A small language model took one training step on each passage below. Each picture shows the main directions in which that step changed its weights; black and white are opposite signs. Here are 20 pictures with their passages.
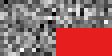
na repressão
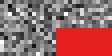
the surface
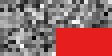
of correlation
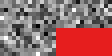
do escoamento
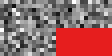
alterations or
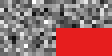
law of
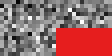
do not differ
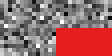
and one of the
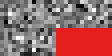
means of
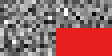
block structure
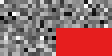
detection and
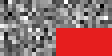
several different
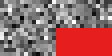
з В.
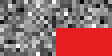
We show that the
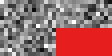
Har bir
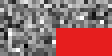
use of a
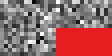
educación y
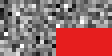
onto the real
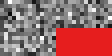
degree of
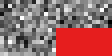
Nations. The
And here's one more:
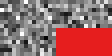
that measurements of
